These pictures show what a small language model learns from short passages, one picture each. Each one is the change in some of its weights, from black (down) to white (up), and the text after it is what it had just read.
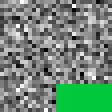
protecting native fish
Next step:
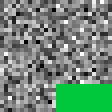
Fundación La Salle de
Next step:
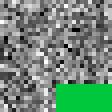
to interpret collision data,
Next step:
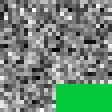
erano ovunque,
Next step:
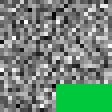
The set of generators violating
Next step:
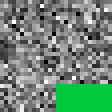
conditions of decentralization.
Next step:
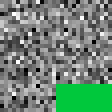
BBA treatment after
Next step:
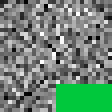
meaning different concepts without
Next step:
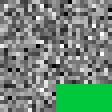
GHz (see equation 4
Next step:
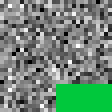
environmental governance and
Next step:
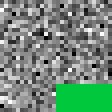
key photochemical model
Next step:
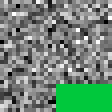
Ikromova Z.X.,
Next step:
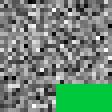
normal modes. In quantum
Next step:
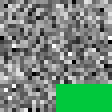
o‘zaro hurmatga
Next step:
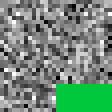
decays back to a constant
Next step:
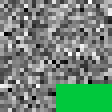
correction for the pile-up
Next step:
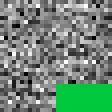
on the second of the above
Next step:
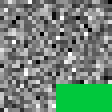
strong timing and energy
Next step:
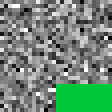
при обнаружении
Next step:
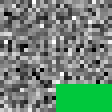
thought to be reprocessed
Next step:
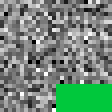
dots correspond to felsic
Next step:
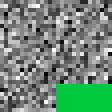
economic and social problems and
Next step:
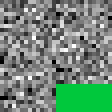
interacción entre los datos y el
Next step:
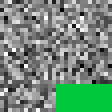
of incoming information and experience.
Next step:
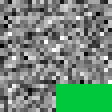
European firms
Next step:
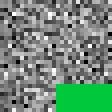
& Engineering Research*. 4
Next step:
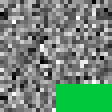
die Überprüfung
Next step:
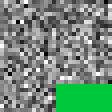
may not see themselves
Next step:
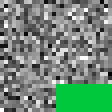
reinforcing business
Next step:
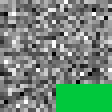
will mostly impact the radial
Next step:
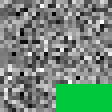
low-latency communications
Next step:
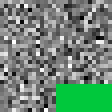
user applications which enhance the
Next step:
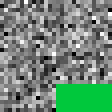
further design a new edit
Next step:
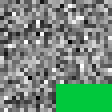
y sensible diferenciación
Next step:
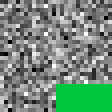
na memória,
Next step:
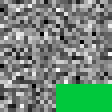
place of the standard
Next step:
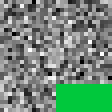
previous subsections
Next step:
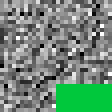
personagens e falas se
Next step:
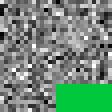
vapour (using a pool
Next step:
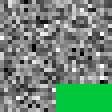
addition, the four simulations
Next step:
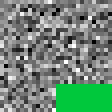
2008. He worked for the
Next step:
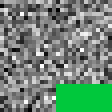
gap. The results presented in this
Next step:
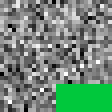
ou tamanho.
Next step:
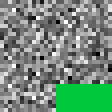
data in using hyperslabs.
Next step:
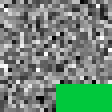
total computing efforts between the
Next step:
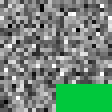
capacity. Moreover, during
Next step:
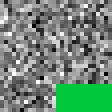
grid, which the run time
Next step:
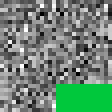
$H \subset E$, для
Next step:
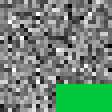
user $k$ to the BS
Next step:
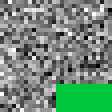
no precise records of other
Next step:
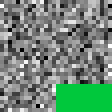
a B/P bulge to
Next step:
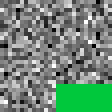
investment projects in the real
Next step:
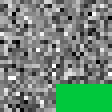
Pharmacopoeia of
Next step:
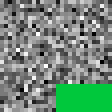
that can simulate networks of
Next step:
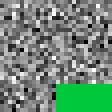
It is the distribution over the total number of
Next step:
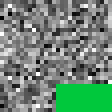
no futuro, se a
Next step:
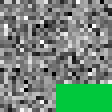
pequenas bacias
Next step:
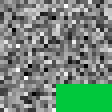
to cause any harm.
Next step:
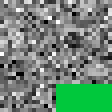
improving their knowledge,
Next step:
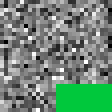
eight neighbor pixels
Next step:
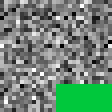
12] emphasize specific
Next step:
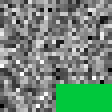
boost converter, ride through
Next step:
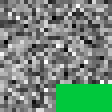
tarixiy faktlar
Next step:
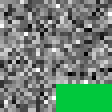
achieved there should be no
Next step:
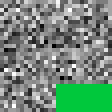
entre los Estados Partes de
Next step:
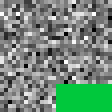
streamlines $\psi$
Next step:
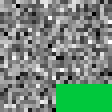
concurrence vanishes at
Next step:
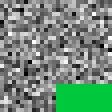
in the *Timúr
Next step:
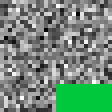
Contiki paper used in this
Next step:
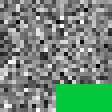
at a central location. This
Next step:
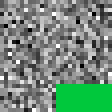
generalization. Agent 3:
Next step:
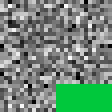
BY %%% USING
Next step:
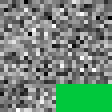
targeting the expression or
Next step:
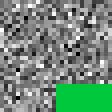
“Service Enabler
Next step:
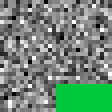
that older people tend to
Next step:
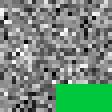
of materials across borders.
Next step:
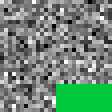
in a thermostatic bath
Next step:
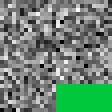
.05 significance level. An
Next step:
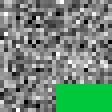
drop folded sheets in
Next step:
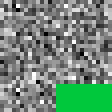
to engage with the material and
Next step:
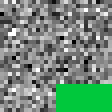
and draw conclusions.
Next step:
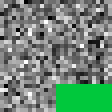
a rising pressure to reform
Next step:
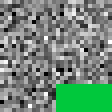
yoluyla beceri
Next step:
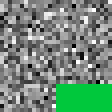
These harnessed soils are
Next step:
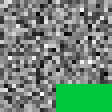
case, {\it i.e.} when
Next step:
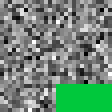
welcome to take
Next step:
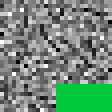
-Short wave solar
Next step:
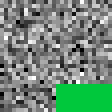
IC₅₀ values of
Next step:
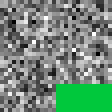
that a heterogeneous
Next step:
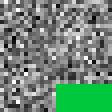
an ensemble of two
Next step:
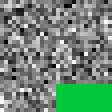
multifactorial, and may
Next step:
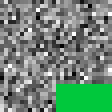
ikkinchi qismiga
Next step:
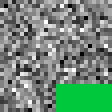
the clustering. ## 3 |
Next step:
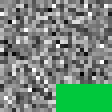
extract a similar differential operator
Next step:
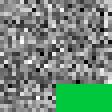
approach did not implement any measures to
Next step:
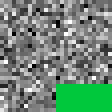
and intercrop growth,
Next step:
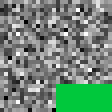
Basic Setup and
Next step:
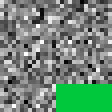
C and kept until
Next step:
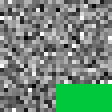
same number of times throughout the
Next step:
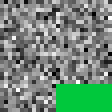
les prix par l'évolution
